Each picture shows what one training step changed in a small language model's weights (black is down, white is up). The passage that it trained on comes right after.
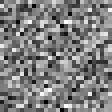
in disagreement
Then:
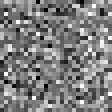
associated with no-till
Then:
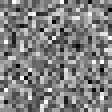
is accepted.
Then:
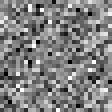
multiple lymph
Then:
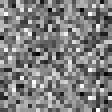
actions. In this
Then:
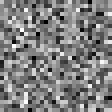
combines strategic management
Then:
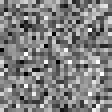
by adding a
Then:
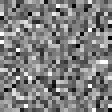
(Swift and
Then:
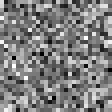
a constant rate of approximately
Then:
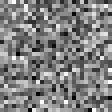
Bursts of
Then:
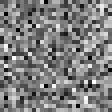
teaching and learning is
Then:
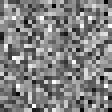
transport of momentum from the
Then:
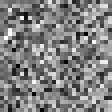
equation for ${\cal
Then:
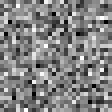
and analysis of large
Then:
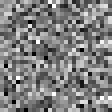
surface normal. The magnitude
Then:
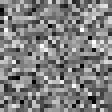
aspects of the four
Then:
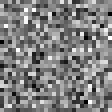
algorithms vary systematically
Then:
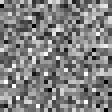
within our sample. We
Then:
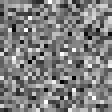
regime, retaining
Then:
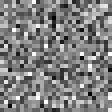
Cornell University,
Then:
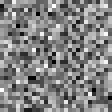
Quantum Science Center
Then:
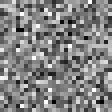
Using this bound into
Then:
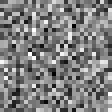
P.65 see also
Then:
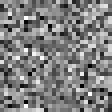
primary production or by
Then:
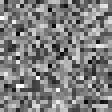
in countries like the
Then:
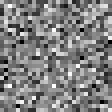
precise description of systems
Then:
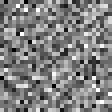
used in the natural
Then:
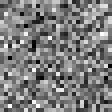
We prepare two
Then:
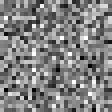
we illustrate the
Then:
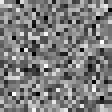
reuse. -
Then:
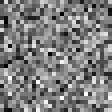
financial or personal
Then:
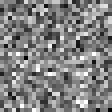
network has been used so
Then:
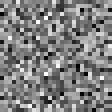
compact star.
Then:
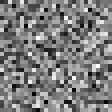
of cobalt
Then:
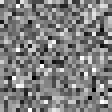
will reduce the number of
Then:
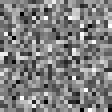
the Spanish
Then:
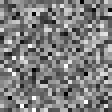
standard of care.
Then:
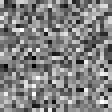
the School of
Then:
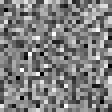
with a loading of
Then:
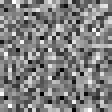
from far-UV
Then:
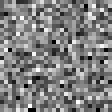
and the other set are
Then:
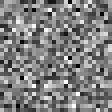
with “No”.
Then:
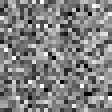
negative emotions,
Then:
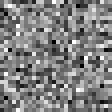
and the HE
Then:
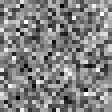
manufacture and
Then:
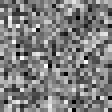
Fast Approach
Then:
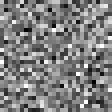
in such a physics by
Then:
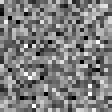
involving such discussion
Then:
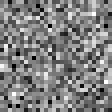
author declares that
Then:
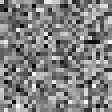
between two slow
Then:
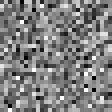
participants whose parents
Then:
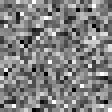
case of unlimited
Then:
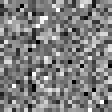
our microscopic understanding
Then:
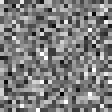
to trigger
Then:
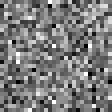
level of systemic
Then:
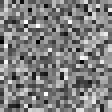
multiplied by a
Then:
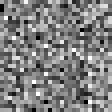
radiation image processing technology
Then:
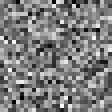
\caption{ The top
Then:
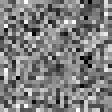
also evaluated various
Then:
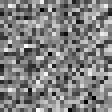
primary data, which was
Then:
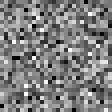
dosage form.
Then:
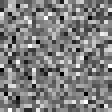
programmes such as
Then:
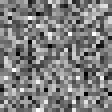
particle as a function of
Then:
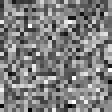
found that a high education
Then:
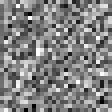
measuring the correct
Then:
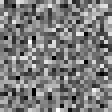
the difference between the mass
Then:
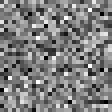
of management and activity of
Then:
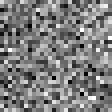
previously, although
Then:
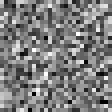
the compression of all
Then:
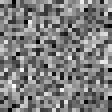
Variations in
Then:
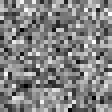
company, but not
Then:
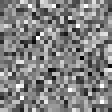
given initial and final
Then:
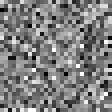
previous study by Goun
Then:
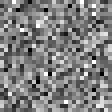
some faster but
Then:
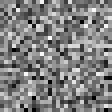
18 and over. At
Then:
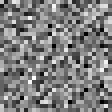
around the idea of
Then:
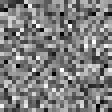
to stack tonal
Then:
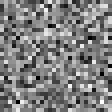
potential for greater variation both
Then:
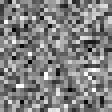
suggests that the
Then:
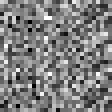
covered by our
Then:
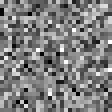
demands for
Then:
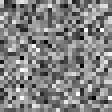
the Hermite
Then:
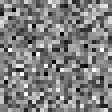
gas and thus decrease
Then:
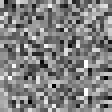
the criteria proposed by
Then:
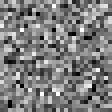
At the micro-scale
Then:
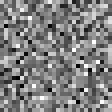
parameters in the analysis.
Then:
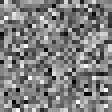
classification of reads
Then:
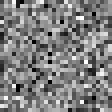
collected, the following
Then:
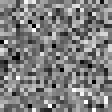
RR thanks
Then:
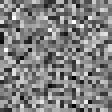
geometry for the
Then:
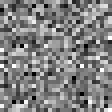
network tasks [Table
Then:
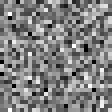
region that can be
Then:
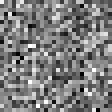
why, clearly
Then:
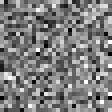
of high profile awards
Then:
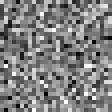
plate between them.
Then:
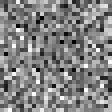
The kinetic parameters have
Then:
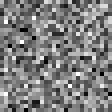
particularly important, as they
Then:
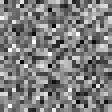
in open heavy
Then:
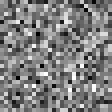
phenol. Less
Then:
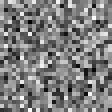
modalities, but
